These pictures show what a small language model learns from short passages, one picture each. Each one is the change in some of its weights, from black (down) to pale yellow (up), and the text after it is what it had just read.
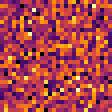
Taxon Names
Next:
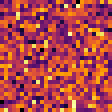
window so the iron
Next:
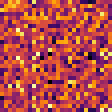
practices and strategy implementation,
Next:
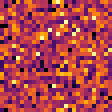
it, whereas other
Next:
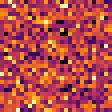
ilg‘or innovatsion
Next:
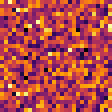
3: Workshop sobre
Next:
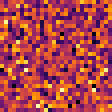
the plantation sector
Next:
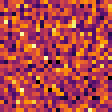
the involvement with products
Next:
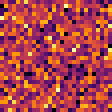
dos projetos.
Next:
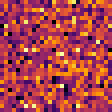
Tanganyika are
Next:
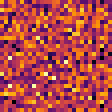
meet EU standards and stand
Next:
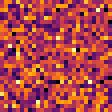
morbidity and
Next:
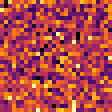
limit the success of
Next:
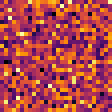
with a sensitivity
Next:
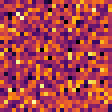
drawing tasks using
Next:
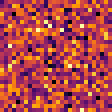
dispositivos da
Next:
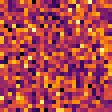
o el clásico
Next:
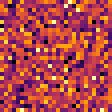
Volume diffusion
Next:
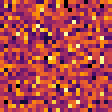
ir, jais
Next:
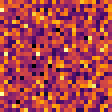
importance of adaptive
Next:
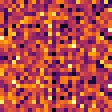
espaços e
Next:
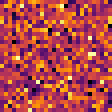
stem cells,
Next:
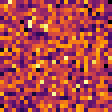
controlling renewable
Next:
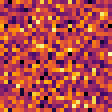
organizations such as the
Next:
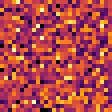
workers, the mass
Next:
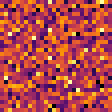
índice de
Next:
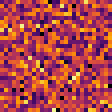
having the form $A
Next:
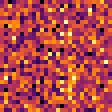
the intent of
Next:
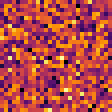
errors in the
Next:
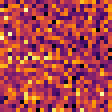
y las emociones de
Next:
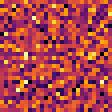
as examples. According to
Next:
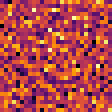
Velarde nos
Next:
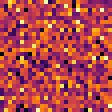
apunta tus
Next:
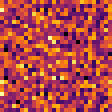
importance of innovative education in
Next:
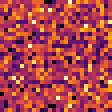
are academically at
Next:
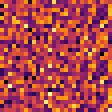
business outcomes. Digital
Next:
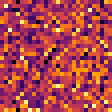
belah pihak
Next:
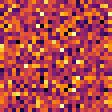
ba'zan esa
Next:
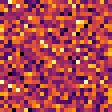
carried out to assess some
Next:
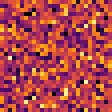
yashash muhitlari
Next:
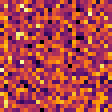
muncul sebagai
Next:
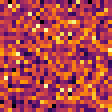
the height system that
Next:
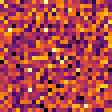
style [13], age
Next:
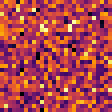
of generalizability:**
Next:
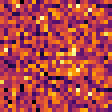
the usage of the
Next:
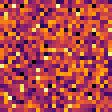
verso questi
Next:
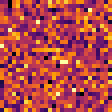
processo de inovação
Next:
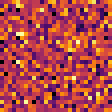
research or analysis, collected
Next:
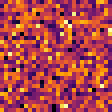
a doctor and
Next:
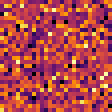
funcional. Desse
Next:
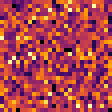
informations sur la
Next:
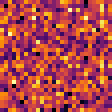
elementos internos e
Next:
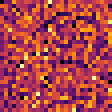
– including in terms of
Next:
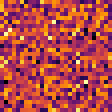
find new knowledge in the
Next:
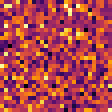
voice therapy and post
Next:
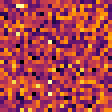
model with age of
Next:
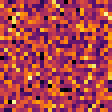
listed in its
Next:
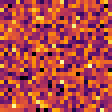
студентов о
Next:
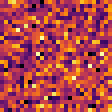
due to human activities,
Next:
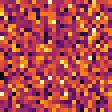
amaliy samaradorlik imkoniyatlarini
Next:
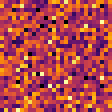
into resolved and
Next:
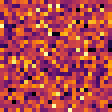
para responder esses
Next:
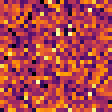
e coordenar
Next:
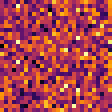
at reaction modeling.
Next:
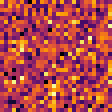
business by cutting down
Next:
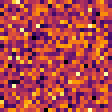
fraction, like in
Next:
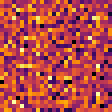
However, Howel et
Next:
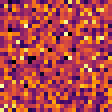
18 th Feb.
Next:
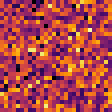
oleic acid
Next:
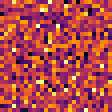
СКЛ, в
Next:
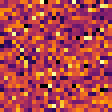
kundalik va
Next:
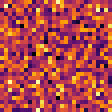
на учет по
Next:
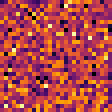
spectral type
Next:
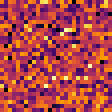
al [17] observed
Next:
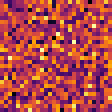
states' obligations
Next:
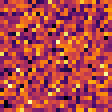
and sharing among partners
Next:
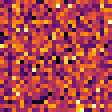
e aprendizagem. Por
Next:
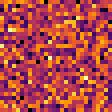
that today we have
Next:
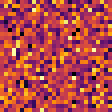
ekstraksi -
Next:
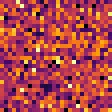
We explored optimal
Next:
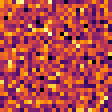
decomposition to
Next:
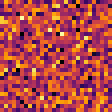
O'rin olish
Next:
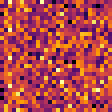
“Фан ва
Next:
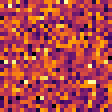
severe. Analysis of
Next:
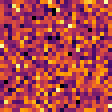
ou modulação
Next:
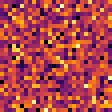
Measurements of
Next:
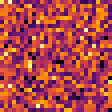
How Globalization Is
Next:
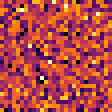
texnologiyalar yaratish dolzarb
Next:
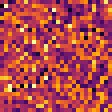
user actions. -
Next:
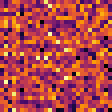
that the activity of the
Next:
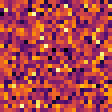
come and offer courses
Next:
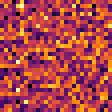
survey method to project
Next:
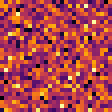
installed, preferably
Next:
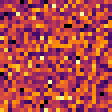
overcoming the
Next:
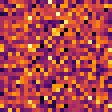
and to have an
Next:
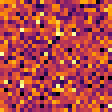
We describe the proposed
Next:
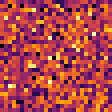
reversa de
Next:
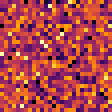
diagram IV.
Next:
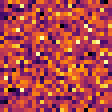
the used materials,
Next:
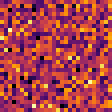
creative strategy for
